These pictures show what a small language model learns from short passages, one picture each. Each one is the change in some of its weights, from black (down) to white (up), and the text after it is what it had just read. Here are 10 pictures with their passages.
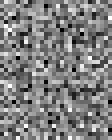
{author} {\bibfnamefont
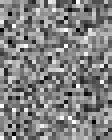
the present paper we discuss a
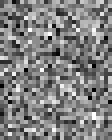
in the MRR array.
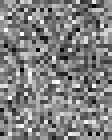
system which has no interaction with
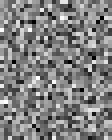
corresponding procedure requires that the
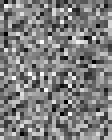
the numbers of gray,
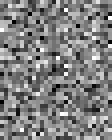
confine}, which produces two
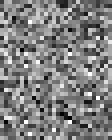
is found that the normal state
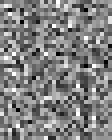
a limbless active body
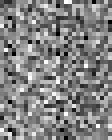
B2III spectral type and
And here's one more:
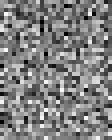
thin films, wherein
